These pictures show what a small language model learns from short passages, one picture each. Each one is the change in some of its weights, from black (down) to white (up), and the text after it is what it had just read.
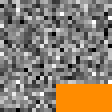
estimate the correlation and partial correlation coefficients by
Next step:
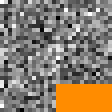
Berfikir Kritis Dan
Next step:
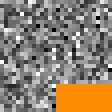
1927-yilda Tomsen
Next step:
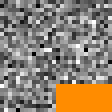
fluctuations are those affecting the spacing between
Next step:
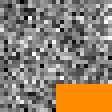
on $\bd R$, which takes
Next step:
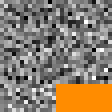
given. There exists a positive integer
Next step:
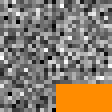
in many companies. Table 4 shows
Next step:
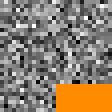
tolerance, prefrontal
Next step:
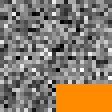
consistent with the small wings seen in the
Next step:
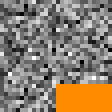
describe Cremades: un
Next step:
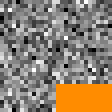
usullar va texnik
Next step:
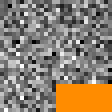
настроението на
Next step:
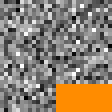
ESPECIAL 95)
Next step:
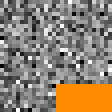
the critical two-dimensional Ising model
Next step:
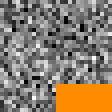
directly in the physical (Lorentzian)
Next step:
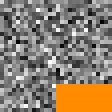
Universit\"at Hannover\\ Institute of
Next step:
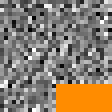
them was aggregated to
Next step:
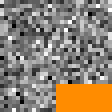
.$$ Then $f$ can be extended
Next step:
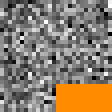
out to be physical $(<1)$.
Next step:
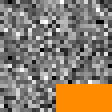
pesquisa. Mais que um
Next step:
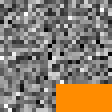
a significant challenge. In this paper,
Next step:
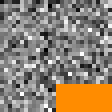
creation and invitation, and
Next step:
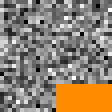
Let ${\mathfrak A}$ be an
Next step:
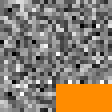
por qué algunos se resisten
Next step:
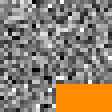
$\kappa<0$ the roles are
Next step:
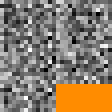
поэтому в этой
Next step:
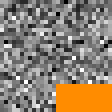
and $m_f$ is a fermion
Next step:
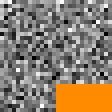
layer 1 chains, sidechains,
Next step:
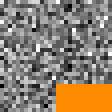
of $\boldsymbol{\mu}_t =
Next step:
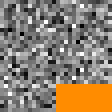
are difficult to achieve, which consequently results
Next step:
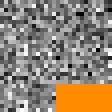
$T=2^J$ for some
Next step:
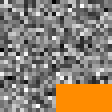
Hermitian operators $\tilde{H}_{\pm
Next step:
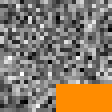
constrains both the peak energy and
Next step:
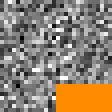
etkazish qobiliyatini
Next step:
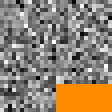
a pair $(Y,R)$, consisting
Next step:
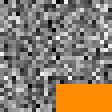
limit in the right hand side, thus
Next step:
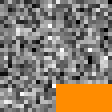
role in reducing the wavepacket
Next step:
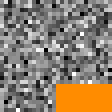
There is no consensus in the literature
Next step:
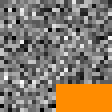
8. Журавлев
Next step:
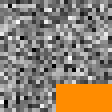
the number of hidden layers,
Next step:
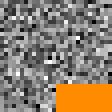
for the variables themselves, the
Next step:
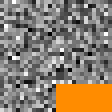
by low-dimensional features in the small training
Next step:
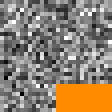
тегишли шароит
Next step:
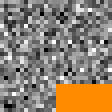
bu ayol juda kuchli va
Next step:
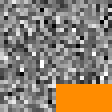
Es muy intuitivo y
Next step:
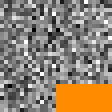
a positive basis. Quantitative components produced
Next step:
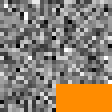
[online] Available at:
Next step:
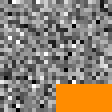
one-dimensional coefficient modules,
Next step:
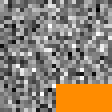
\cite{D}, the previous result
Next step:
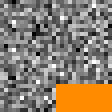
probabilistic language model. \newblock
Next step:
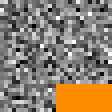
not aware of cases where the shape is
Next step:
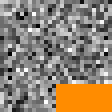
is that in the former case neither
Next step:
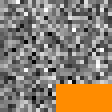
a forma de fotografias e
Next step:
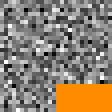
$n + n \longrightarrow n +
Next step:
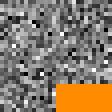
subregion. Since each
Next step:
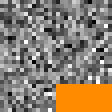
measure the accurate mass and age of each
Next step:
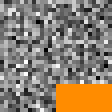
dependencia financiera, estado
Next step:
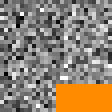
$\overline{V}$ for the
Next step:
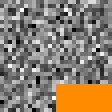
{\bf Th\'eor\`eme
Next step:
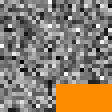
any essential change in the arguments for
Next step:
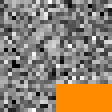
and which we briefly review here. Consider
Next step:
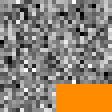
Infinitely Divisible
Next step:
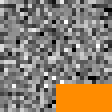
be required to distinguish between these models (cf
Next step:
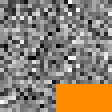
for the $M$ chains of length
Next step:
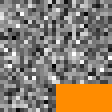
Type I singularity models are
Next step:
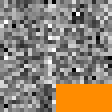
\citep[also mentioned in][Figure
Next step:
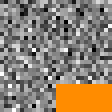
smart homes, offering
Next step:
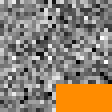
minimum volume of a simplex with vertices in
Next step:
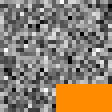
matter, and has been employed in lattice
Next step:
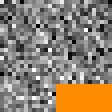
en faisant face, et en
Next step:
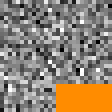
Figura 2-b) que as
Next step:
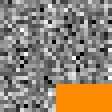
\begin{eqnarray*} % \nonumber %
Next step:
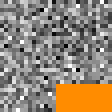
that $(\exp\zeta)x\in
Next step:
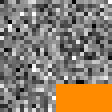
язык: дети учат и
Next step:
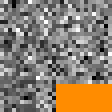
presence of dynamic weather on
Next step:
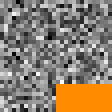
samarali tashkil etishga
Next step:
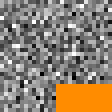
the simplest nontrivial event generator is a
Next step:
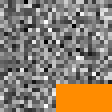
was required in order to obtain more complex
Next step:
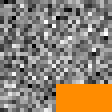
the scale of squark masses and to
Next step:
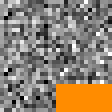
ALVES; PIAS,
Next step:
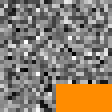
of our main contributions and a discussion of future
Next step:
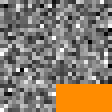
não transmissíveis, com
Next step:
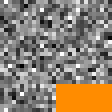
sababli, mazkur
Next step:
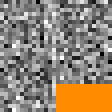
\langle y,z\rangle$. Now
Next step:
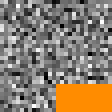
en la innovación y el
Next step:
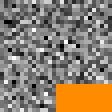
at the beginning of the 19th
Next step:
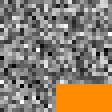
the background information that is used in our
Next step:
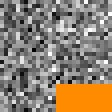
studies about the injection locking of
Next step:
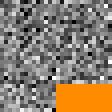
for the unknown quantities: (14)
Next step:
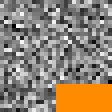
1$ for all $z\in
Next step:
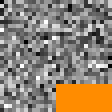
va tarkibi. – T.:
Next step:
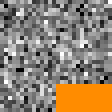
lo sobrenatural. Todo
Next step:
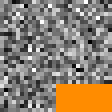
diagrams with the same topological type: by
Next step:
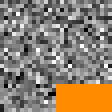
$p_B$. Here the shifts
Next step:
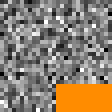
launched in June of
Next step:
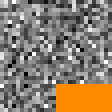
corrections from $\hat{\phi}^{II}$
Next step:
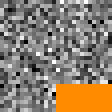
in the root hyperplane corresponding to
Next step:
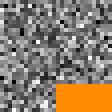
bilan pedagogik maqsadga mos
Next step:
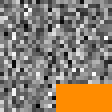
bu kısıtlamalar
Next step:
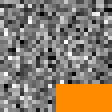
borilgan. XIX asrning
